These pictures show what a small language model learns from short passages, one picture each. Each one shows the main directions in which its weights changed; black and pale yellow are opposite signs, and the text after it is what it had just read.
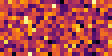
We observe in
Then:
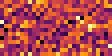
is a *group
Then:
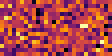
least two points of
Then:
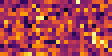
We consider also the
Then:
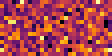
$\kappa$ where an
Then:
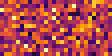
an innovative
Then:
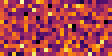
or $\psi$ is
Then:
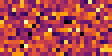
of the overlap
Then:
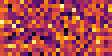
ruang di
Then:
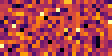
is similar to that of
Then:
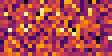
Search method for
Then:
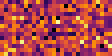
the journal
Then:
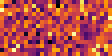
The exactness of
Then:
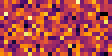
and where the notation
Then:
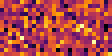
cost at the
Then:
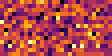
is the canonical
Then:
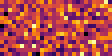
el tiempo
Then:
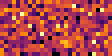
factor \(
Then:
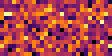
of two complex numbers
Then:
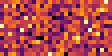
wind speeds
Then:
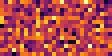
dan spiritual
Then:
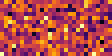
using automated
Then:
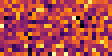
introduce problem
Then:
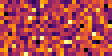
characteristic vector
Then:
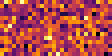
one can find the value
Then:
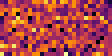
- Lois
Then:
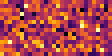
the left)
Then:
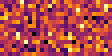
users build
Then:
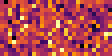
días, y
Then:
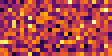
previous element is in
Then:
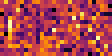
of EMM are
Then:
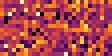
respectively. On the
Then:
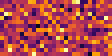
of size three.
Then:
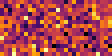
curves show linear
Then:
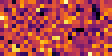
showed that the
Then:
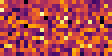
$H$, we have
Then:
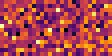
Amy Y.
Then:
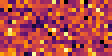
University of
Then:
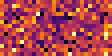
as in section 1,
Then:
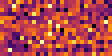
e design,
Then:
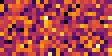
candidates with
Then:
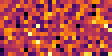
sur $X$, et
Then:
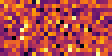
want to consider a
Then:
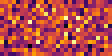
in Online
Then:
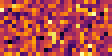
order to describe
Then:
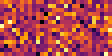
the simulation of
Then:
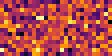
show magnetic field
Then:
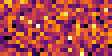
image with the
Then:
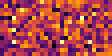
paper, we study
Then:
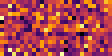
the global
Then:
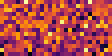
car ils ne
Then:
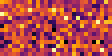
de Stat de
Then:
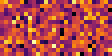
ғ G'
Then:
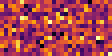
force with strength
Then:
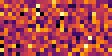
a given point. In
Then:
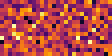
Similar to the
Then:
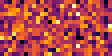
disk cannot
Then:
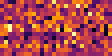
– Neben
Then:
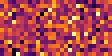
polynomial. As
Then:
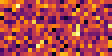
that occur in
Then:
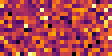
$3$ points.
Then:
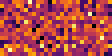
of South
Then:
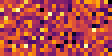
both trial and
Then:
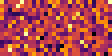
of [n]. The
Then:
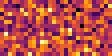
consider three topologically
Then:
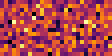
Тогда в
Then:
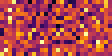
does CaII
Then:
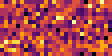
every ordinal
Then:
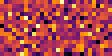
{\it Step
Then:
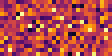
Weiss function of
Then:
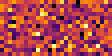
identified if we
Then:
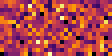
according to
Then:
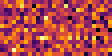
because for every
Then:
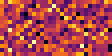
STL: A
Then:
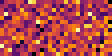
mass and size of
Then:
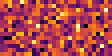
image of the
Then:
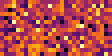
{\em density} of
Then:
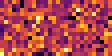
depend on the state of
